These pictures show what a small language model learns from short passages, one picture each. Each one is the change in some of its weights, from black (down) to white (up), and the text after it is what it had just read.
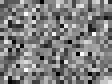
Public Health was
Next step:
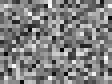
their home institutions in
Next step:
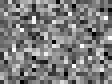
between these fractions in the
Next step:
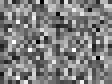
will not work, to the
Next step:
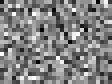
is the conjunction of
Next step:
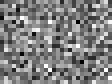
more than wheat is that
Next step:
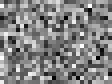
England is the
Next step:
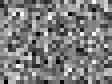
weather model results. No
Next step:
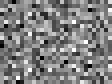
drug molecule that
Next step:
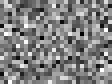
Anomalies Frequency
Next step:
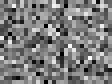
{Association for
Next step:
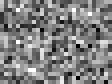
was identified as the link
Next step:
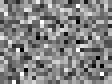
the M5 data has a
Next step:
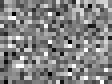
previously demonstrated a
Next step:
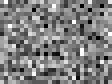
Muslim women
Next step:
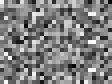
study The study was conducted in
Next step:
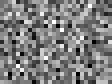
from rice production centers in
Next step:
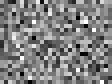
had not been properly
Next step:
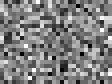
the magnetic excitations at
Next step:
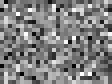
plants in the Czech
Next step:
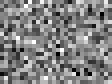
link that directs users
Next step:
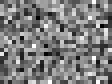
over the radii of the
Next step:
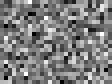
shape human behaviour.
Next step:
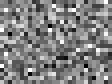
the potential of etak as
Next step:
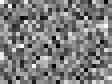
deliverable is related
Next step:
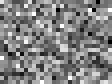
envelope and accrete
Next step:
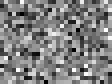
information with the Title
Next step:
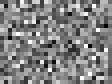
By selecting the
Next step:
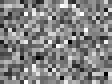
would be well to appeal
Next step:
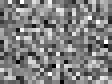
transform the global
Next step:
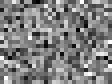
graphene with the
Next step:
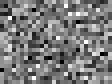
and revenues might
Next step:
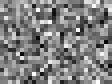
of a great story about
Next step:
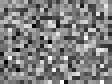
to enhance the strategic
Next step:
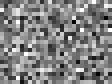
since each ADC can
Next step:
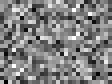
resources were estimated with
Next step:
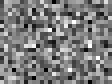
Cozma C,
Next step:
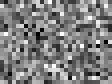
the total signal and it is
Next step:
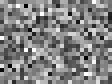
In order to apply the
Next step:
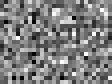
in orbital radius
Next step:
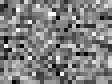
plotted against
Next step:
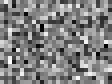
before and after the impact
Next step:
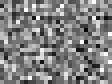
the ordinary method,
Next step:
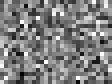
the physical meeting.
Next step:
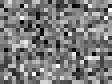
pigmentary defects of
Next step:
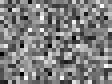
(b) Lattice structure
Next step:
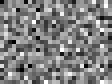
the representative approaches.
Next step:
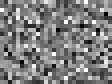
cost, personnel
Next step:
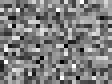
each convolution layer.
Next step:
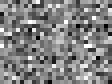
contexts, including the
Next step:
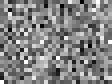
wireless devices
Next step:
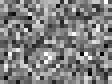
The discrepancy
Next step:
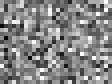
- a URL to a
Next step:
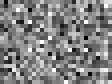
interpreted as a comparison
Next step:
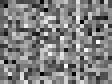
Research of Concern
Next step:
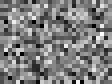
of religion. Their
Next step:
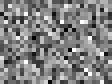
in general may refer to the
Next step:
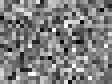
influence of the number of
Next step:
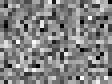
One is used as the
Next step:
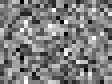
influenced by increasing
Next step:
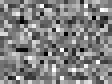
IMPACT OF
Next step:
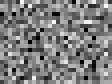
conclude that they are not
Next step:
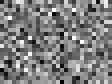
is expected that with enough
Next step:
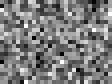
we will thus distinguish
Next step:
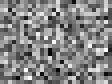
readily show the
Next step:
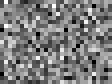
cell carcinoma
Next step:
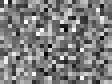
\noindent P.
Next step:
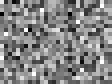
performing compared to the other
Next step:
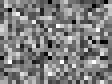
L, Ramaraju
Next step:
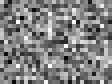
retain or slightly
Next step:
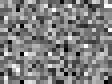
local homology of $\delta
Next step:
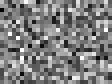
furthest from the
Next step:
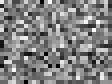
current density. At the
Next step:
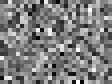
is passing. The
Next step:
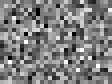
iterative training through
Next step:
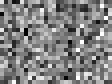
performing a measurement of
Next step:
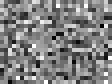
If the reduction of a
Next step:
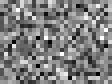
facility layout and
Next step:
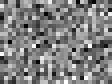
Cross, spoke to
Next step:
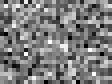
nodule formation and
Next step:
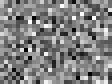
reconstructed Falcon
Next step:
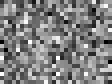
of the two types of
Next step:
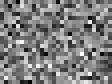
reported the C-V
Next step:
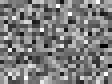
Age, gender,
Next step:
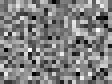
(dark solitons)
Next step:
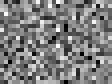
the single channel time
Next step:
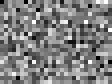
one of the approaches,
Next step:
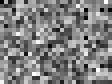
The previous sections studied the
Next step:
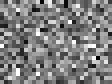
is given by the negative
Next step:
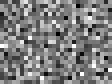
that the signals with power
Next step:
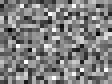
makes it impossible to
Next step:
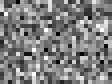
reach the stable state.
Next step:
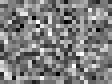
the most daunting and
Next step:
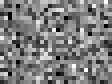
length $\Delta d$ of
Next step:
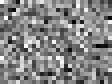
Educational programme for
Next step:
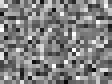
the rotors must spin at
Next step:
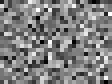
e-waste include
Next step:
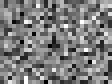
under shaded at room
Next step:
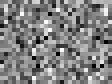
which differs from all cases we
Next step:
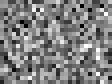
outlines the initial motion
